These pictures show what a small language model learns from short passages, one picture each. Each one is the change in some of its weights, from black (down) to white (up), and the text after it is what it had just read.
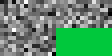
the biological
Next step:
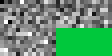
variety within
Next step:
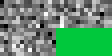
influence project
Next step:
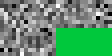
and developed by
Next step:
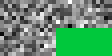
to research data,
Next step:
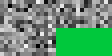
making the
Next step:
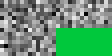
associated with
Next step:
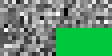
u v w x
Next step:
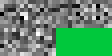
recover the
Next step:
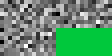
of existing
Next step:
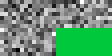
of Law
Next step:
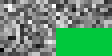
potential healthy
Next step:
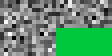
that were close
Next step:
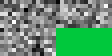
in modern
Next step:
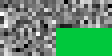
development of the
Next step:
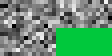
these new roles
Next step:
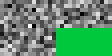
consultant to
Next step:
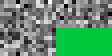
frame design
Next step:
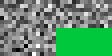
on the data
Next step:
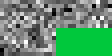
the angle
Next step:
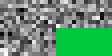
agora com um
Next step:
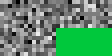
via the
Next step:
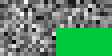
Italia da
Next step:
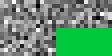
all professions such
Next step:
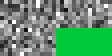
article by
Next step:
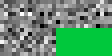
of toxic
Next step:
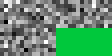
organizing and
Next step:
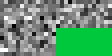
что при
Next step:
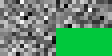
the accumulation
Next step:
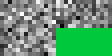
other cultures,
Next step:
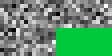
and included
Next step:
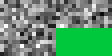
financial performance
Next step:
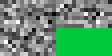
in TAN was
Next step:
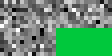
measurements from
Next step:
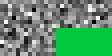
paid in
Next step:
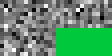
concreto para
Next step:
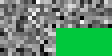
Research and
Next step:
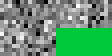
sin hacer
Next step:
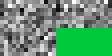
origin c
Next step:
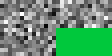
this study when
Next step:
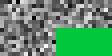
de transparencia
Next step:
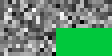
without consideration
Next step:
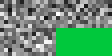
of induction
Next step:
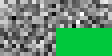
toții se tem
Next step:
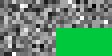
is the loss
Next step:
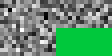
to be used for
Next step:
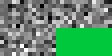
style and
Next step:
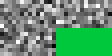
por ambos
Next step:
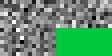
in this specific
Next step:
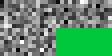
technologies should be
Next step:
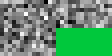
sepsis and
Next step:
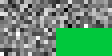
of the IT
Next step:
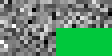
the residual
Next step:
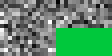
vein, not
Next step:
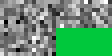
UN or
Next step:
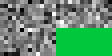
definition of
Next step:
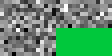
the reliability
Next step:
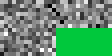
we will discuss
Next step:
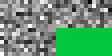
profession and method
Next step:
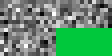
Teda in
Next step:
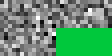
4) Use
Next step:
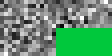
contas à
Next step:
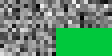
un mayor
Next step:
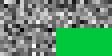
by a heat
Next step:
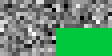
we may say
